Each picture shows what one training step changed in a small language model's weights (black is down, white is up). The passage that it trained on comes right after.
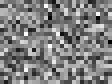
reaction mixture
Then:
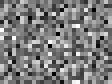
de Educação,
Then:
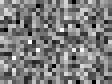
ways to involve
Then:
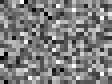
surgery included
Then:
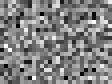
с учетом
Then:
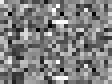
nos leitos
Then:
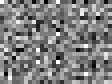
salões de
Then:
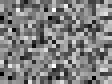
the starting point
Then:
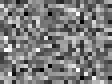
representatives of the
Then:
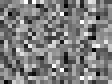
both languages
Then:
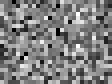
va gumanist
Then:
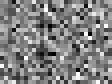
then cooled
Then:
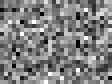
Selon Monika
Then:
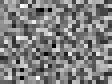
of this study are
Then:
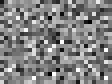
ПО может
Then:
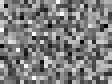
and an increased ability
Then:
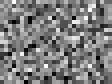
researchers can make,
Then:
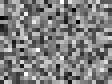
of innovation and efficiency
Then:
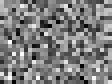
The process of
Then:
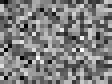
experience and training
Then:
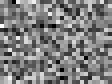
interested in the
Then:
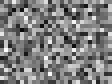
to recording and
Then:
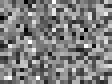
of implementing cultural
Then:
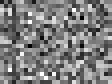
as well as the
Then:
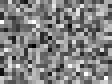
also high and affected
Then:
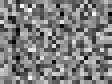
– A and
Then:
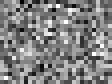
should complement rather
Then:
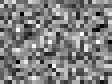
very fast, here
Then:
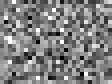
juda kam
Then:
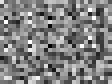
appetite of
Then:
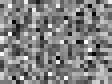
e com renda
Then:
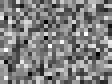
hasta la
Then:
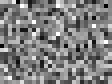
in future live
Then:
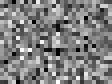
erken Orta
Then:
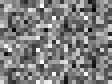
öğretmen görüşleri
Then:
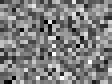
healthy communal
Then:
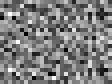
fand in der
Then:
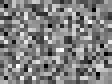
trauma associated with
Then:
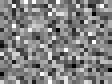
Rule 2:
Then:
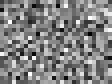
professora Rosa
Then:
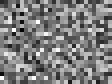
of the project may
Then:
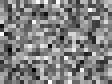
suffer and our
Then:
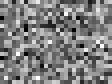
scattered only
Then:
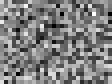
- A study within
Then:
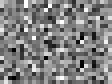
odnose na
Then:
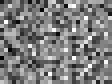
está integrado
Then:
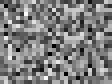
evaluated in the
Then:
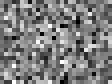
nivel C.
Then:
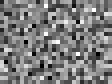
is nonlinear
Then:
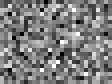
política pública,
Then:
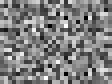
scale in the
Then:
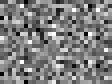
social responsibility,
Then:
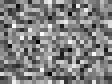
agents 17
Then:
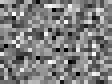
mois pour
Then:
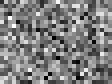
more concrete
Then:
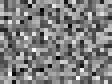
and evaluation of the
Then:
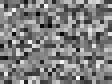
drug delivery, but
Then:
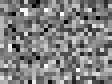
Tiempo del
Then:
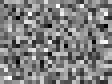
in the original,
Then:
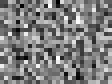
e gli
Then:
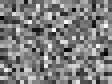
to bez
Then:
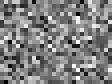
onun eğitimini
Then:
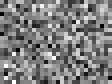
Abstract In
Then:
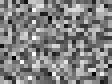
proceed further because
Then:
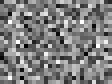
of sensors,
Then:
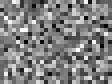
- состоят
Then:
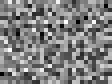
in the framework of
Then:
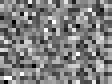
to provide reliable
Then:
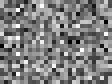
significant difference ($p
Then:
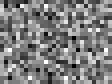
concepts but also
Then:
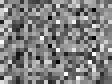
e o Mundo
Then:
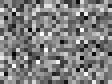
câncer de
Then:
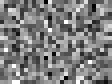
van het eigen
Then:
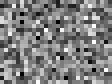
5 mo of
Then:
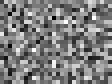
industrial, technology,
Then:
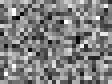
ва оила
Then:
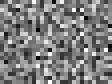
taraf” +
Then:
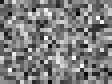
carried out. The
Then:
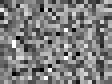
due to the development
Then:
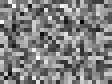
set of properties and
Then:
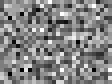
Level A contains
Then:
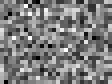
externes. Par
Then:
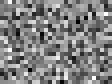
in the linear
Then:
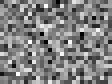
doktori (PhD)
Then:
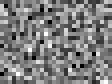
is essential to be
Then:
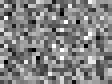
serangan virus yang
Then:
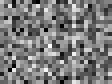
conocimiento, de
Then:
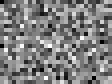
with the new model
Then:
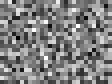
to the change in
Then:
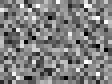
nutrition education
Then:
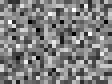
Social Media?
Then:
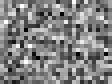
à la facilitation
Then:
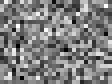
Doc. of
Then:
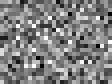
a root
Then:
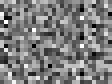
extinction of
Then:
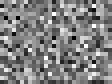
to attend to
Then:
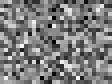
source separation of
